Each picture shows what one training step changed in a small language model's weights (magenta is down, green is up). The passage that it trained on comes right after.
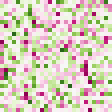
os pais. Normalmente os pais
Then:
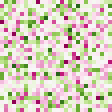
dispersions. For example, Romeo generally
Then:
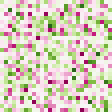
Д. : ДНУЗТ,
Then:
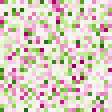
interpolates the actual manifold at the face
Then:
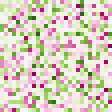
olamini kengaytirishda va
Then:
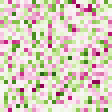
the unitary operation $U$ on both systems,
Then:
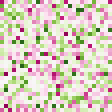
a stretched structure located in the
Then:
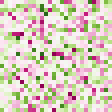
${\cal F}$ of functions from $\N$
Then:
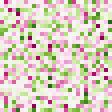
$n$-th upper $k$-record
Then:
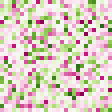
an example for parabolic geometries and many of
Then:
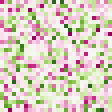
Conway-normalized Alexander polynomial for
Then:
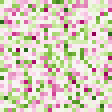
о форме использования,
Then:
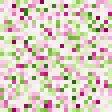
andoza nav o‘rtasida
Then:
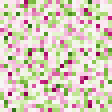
$\Lambda = 1$ TeV to
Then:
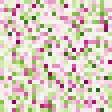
Conclusions and Discussion Usage
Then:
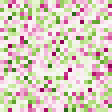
ligand polarization energies are due to structural modeling
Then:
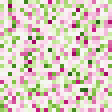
{}^{*}\N$ be infinitely large numbers
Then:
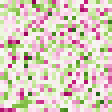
corresponds to the spiked covariance model
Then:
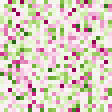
справ. -правовой системы
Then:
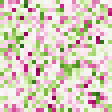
resurslar munosibligiga
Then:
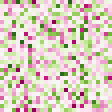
momentum. It is assumed that the wind material
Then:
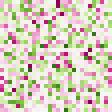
darajasini aniqlashga
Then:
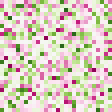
асосида Ўзбекистон
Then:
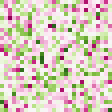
objetivo apontar as problemáticas
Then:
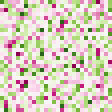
tomonidan ko'rsatib
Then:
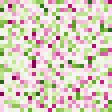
we have no such TLM, and we provide
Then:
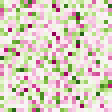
d'incidence ; elle ne
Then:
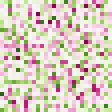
the sum. So re-writing this
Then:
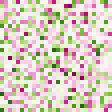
to $G \wr H$ on
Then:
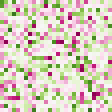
uma desaceleração devido à
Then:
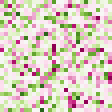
is no overlapping execution with
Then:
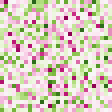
$\beta$ is closed for Douglas
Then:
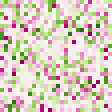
functor \[ \GGr_G
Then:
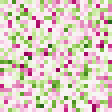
the critical values of parameters of some possible features of
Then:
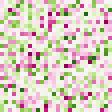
– виокремити основні
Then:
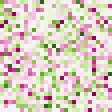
суфіксоїди сучасної
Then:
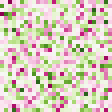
The admissible controls form the set $\mathcal
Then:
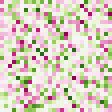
improved reproducibility in organic
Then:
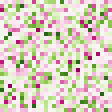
following identities hold; \begin{align}
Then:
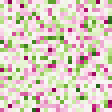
cardinality of permutations of type
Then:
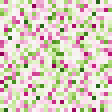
de la memoria, de la historia,
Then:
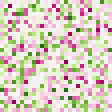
the mass distribution of Pop III stars is
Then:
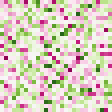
ularning yechimi o'zaro
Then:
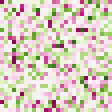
financially supported by DLR,
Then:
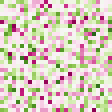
interference is observed at different stage positions (see
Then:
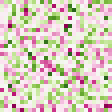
enoja: los descargos de
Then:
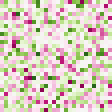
relationships estimation uses a different way to
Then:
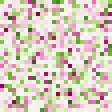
we simplify $M_N$ as
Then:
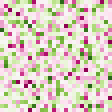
one can specify how many pulses each channel
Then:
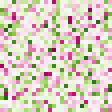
empirical equivalence, it remains justified to
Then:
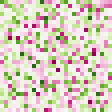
e crítica. Isso
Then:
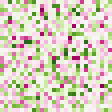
eng ichki barqaror
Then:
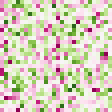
muhim o’rin tutadi. Shu
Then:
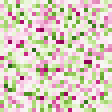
of neurons may be impractical to
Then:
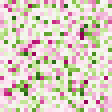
matter Lagrangian. Assuming a spatially flat
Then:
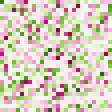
\Xtil \to \Lambda$ such that
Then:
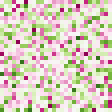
$54^o$, Stroughal number of
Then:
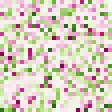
of $\kappa_\e(a)$, that
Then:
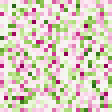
Arrieta, and M. C.
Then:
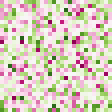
displacement operator of BCFT. In
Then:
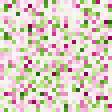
slices of constant $t$. These are
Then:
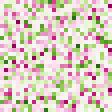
sesiones de filo-cafés
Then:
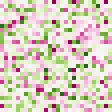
anomalous volume contraction throughout the
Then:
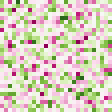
séptico de foco pulmonar
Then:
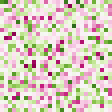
distribution and apply the re-parameterization
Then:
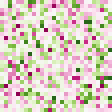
as follows: After allowance is made for
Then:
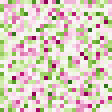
measure the effect of memoization, we
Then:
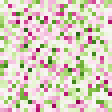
project is to measure the electrical activities of
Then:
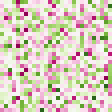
$ax\equiv \pm x\md
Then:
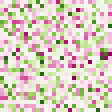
1~GeV in the barrel
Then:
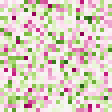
to leads with non-collinear polarizations requires
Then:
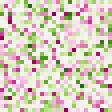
\end{equation} which is the same as
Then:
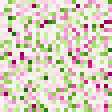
such that $\phi (z')=\phi
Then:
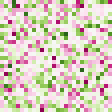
иқтисодиёт ва электрон
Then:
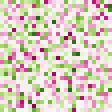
DNNPs. Indeed, if we put the
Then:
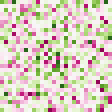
& Problem \ref{pb} \\
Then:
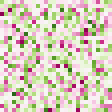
assumptions may be created. There are few
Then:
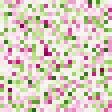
$H(R)$ diverges as
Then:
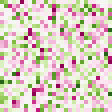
Quantum Technologies, National University of
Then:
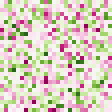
sequência o mesmo autor ainda
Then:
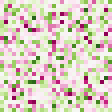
with $N>4$ cards}
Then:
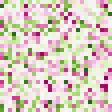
“Paxta fronti” nomi
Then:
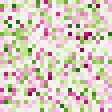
mais que o auxílio. —
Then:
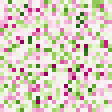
is a problem local for the \'etale
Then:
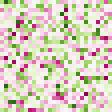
auszuwerten und für die
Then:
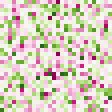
the characteristc function of a neighborhood
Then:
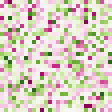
C. Çetinkaya, B.
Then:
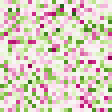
I am pleased to thank S.\
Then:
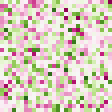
Matsuura for some conversations.
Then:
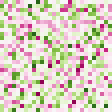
finite samples, rendering the evaluation of
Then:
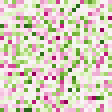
jarayonini boshqarishda yordam
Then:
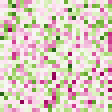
with respect to model (\ref{ht1})
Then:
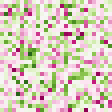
the fast oscillations. Calculations are for
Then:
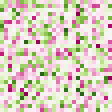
the Schwarzschild metric, from the
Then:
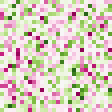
radio-loud quasars studied here
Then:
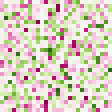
\bigskip \section{Oscillon
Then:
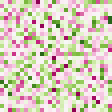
bucket height of ~5 %. For
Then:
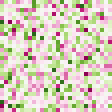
fit data obtained with ``non-standard''
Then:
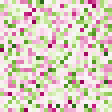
Tobias and I discussed how my work
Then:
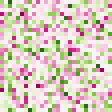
internet el principal vehículo de la
